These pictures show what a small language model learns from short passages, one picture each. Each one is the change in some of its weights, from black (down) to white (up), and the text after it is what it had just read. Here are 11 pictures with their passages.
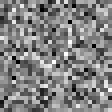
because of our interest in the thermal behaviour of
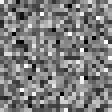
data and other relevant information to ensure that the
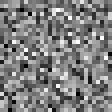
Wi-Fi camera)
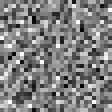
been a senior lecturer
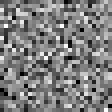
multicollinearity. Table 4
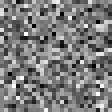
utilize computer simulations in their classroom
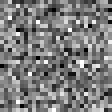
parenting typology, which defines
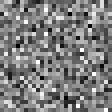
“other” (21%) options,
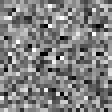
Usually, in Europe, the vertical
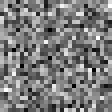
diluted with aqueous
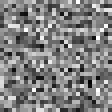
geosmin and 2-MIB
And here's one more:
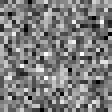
In a healthy learning culture, the
